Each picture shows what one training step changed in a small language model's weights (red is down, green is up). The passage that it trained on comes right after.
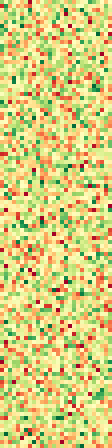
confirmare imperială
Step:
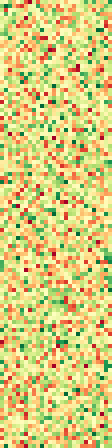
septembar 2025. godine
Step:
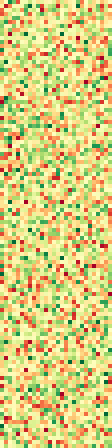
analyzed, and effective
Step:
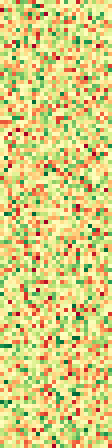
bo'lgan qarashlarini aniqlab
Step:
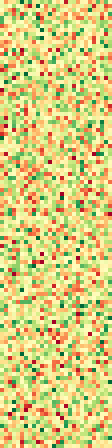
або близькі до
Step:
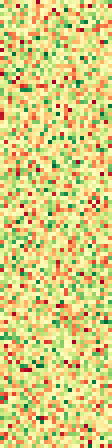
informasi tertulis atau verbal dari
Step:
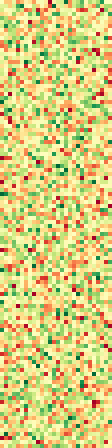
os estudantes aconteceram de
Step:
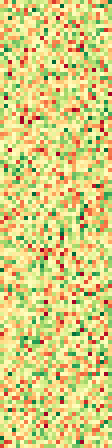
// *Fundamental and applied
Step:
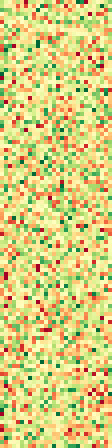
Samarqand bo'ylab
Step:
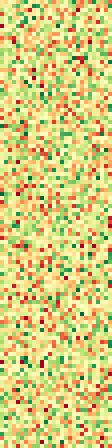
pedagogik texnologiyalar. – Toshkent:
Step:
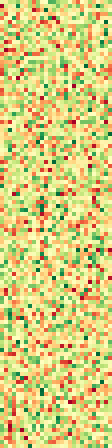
diabética Nutrição,
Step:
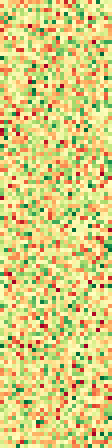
aparición de una espacialidad
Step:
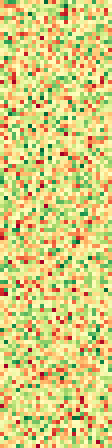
onomastik birliklar haqida
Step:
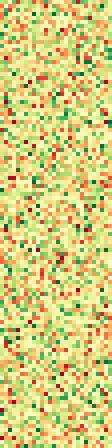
sistema ecológico. Lo
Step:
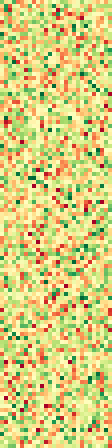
del 0,5% para el final de la
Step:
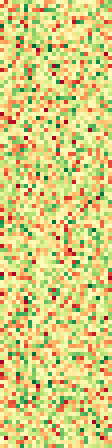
ta'lim tashkiloti va oila
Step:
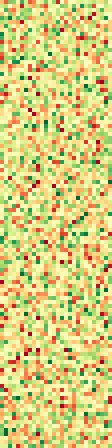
є багато в чому
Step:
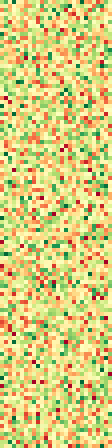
en los restos obtenidos en el
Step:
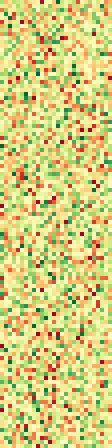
приводит к существенному
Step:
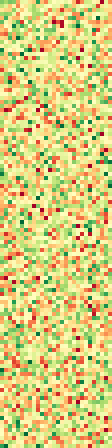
nutq, dublyaj,
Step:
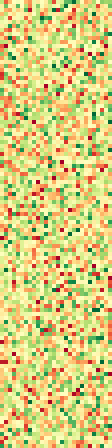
años más tarde confirmaron
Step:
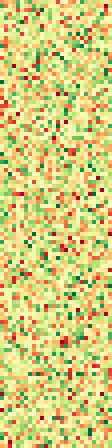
ta urug‘meva hosil
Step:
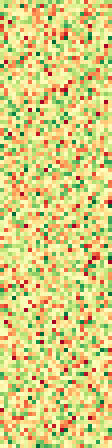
a donné raison à ce
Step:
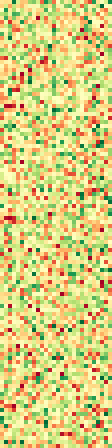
(everolimus) es una opción
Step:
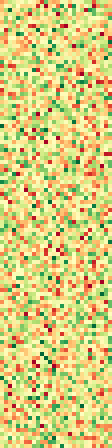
в якості допоміжного чи
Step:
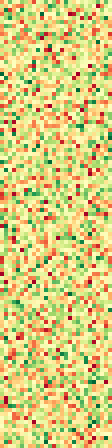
її правозастосуванням
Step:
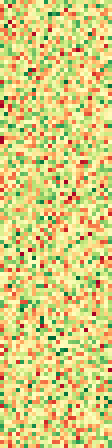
revenus importants qui augmentent
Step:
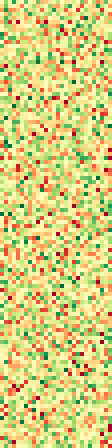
à multiplicidade de formas em
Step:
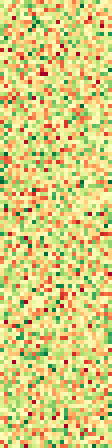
umrini sarhisob qiladi
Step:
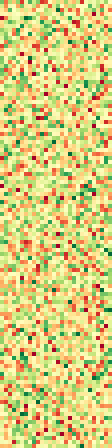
pembelajaran peneliti
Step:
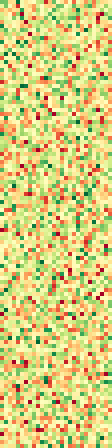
3.6% Tajriba
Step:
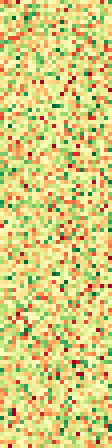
- davlat boshqaruvida raqamli
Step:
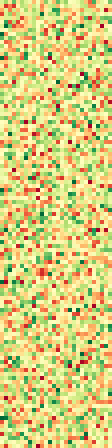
função de cálculo presente na
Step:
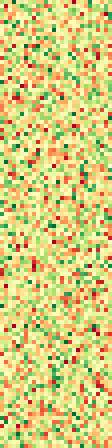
28% respondent uni muhim
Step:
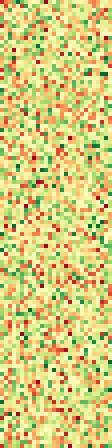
possibilità pluviometrica,
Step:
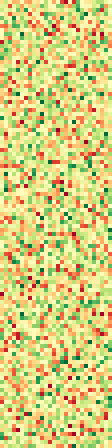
Suicidal Behavior of
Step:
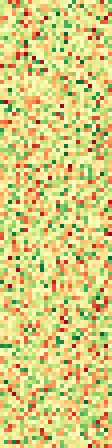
boʻlgan. Muarrif
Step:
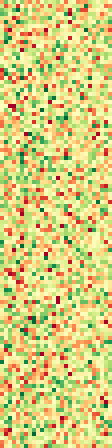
batar, doğru üzə
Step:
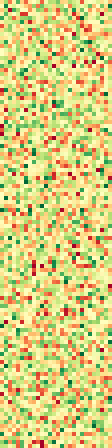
intensity, and comfort.
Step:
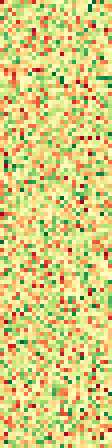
e publique o seu também
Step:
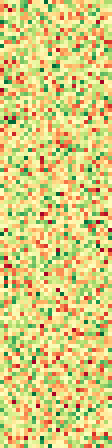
fundação da cidade, em
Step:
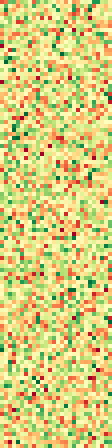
професійного самовизначення і
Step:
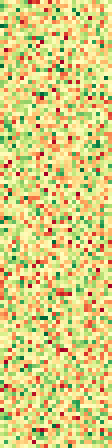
der Bodenoberflächen
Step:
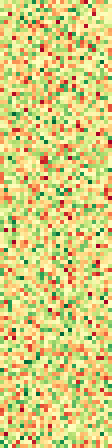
Ensino Superior em
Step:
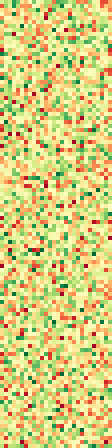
joriy etishni talab qiladi.
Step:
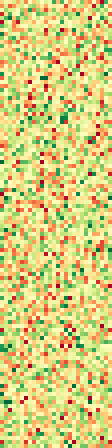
changkobuz, dutar,
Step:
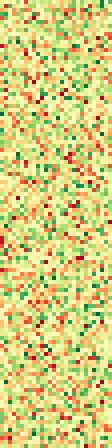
evaluate antioxidant
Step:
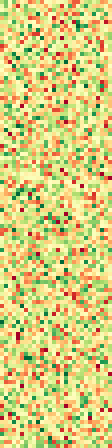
guruhiga mansub.
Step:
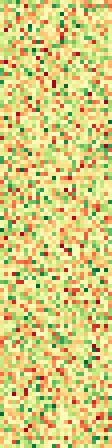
berdasarkan alat plumbing
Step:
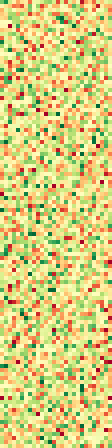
is a procedure for developing a common
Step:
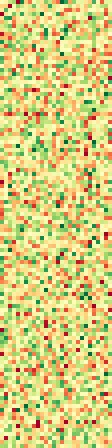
ilmiy bilimlar, tushuncha va
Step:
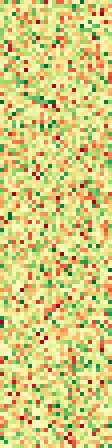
sapesse *denudare* le
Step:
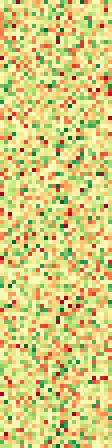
la interiorización de valores que
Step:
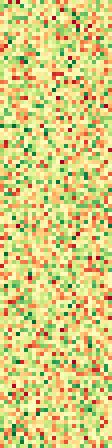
dung bài học
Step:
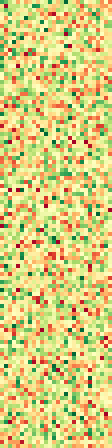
japonske slovnice jim
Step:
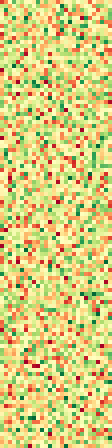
– політичну, на
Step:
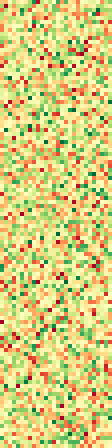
A. Selection Criteria of
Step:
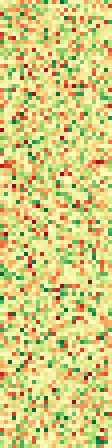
qobiliyatini rivojlantirish 528
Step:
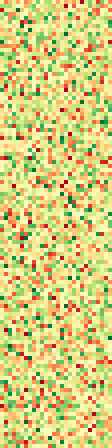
viário e o adensamento construtivo,
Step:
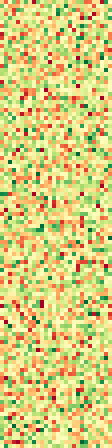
при увеличении уровня
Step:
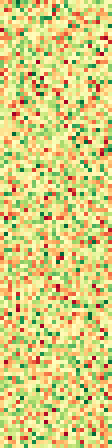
materiais, em épocas
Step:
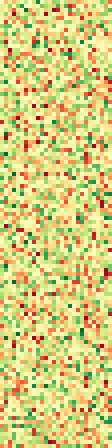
импортёра товары
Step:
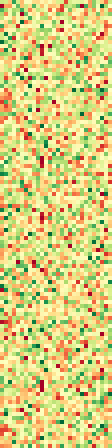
Encuesta Nacional de Estándares y
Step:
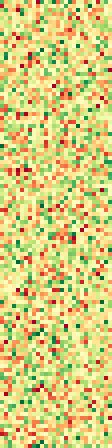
terminologiyaning ahamiyati
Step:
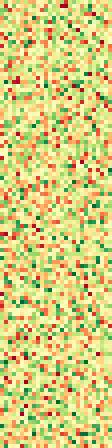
influenciam as transformações sociais e
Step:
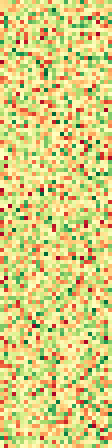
sua virtude, de sua maneira
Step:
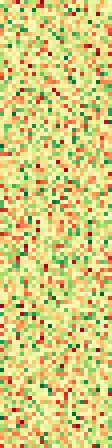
29.1 Manifestaciones
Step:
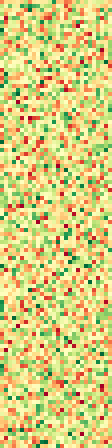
Marín-García, quien se
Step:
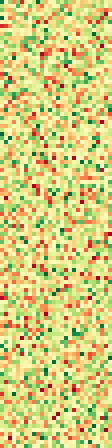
de sexo femenino, de 11
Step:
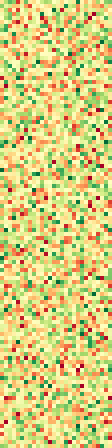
توفير عوامل
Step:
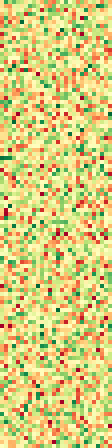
e com os efeitos de um outro
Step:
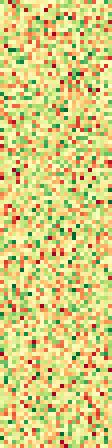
з навколишнім
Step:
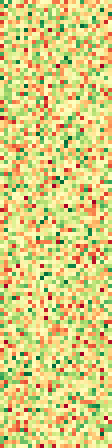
Xitoy va Eronga eksport
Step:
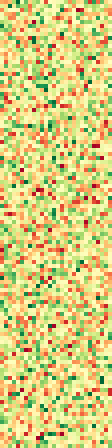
szétvered az
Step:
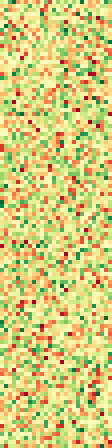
estratégico para a sustentabilidade e
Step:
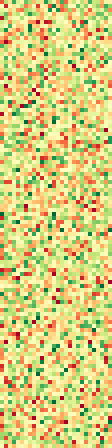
estas incluem, por exemplo, os
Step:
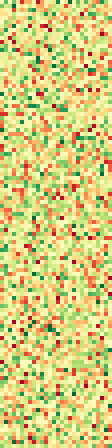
учун зарур. Ижодий
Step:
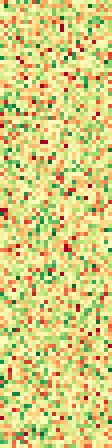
aylanadi. Bular yuksak
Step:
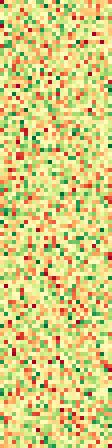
Чиказька біржа
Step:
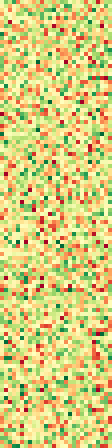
se puede explicar o transmitir sin
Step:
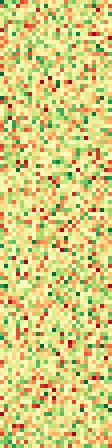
solicitante principal, o que
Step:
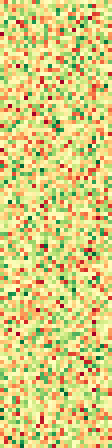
до реальних ситуацій
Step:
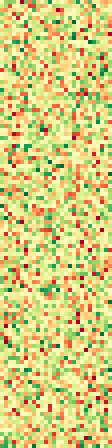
Шунингдек, сўнгги
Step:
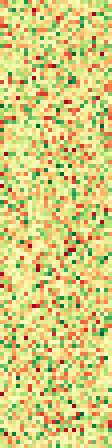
inicio Fecha fin Indicador
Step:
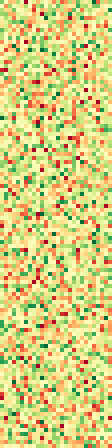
aantal collega's houdt
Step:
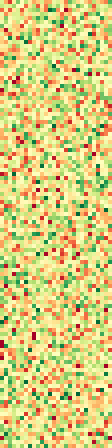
publicada em continuidade desde 1991,
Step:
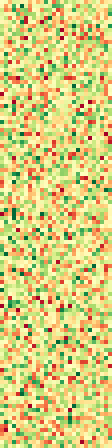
napas menjadi normal yaitu
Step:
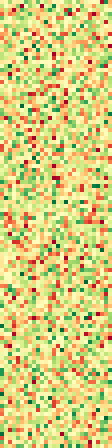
а також, перших у
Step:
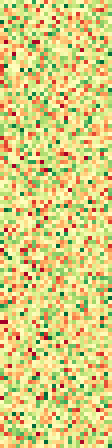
yoritilgan. Nomus inson
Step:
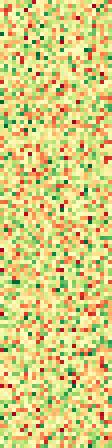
(якщо воно
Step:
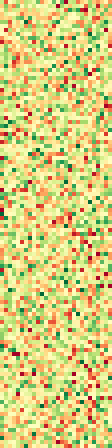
في مناهج البحث
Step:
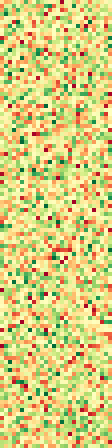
darajasi past bo'lsa,
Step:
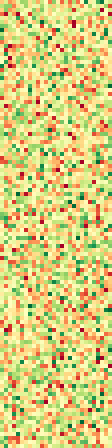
Pois, compreende-se como
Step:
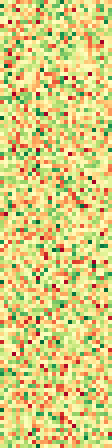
jarayonida shaxsga murojaat
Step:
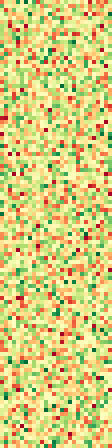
VA ULARNI OLISH
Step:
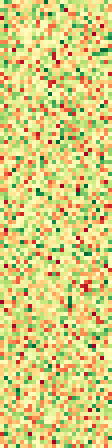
incidência e a mortalidade do
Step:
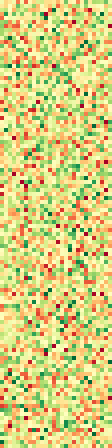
Gender tilshunosligi tilning
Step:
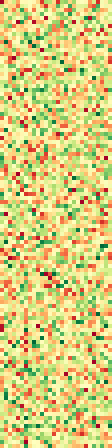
kullanım olanağı
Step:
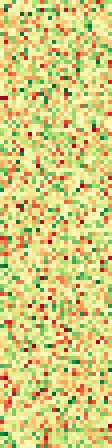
y al final suavizo,
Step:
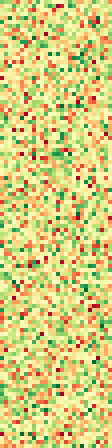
jurnalda maqolalar chop etish uchun
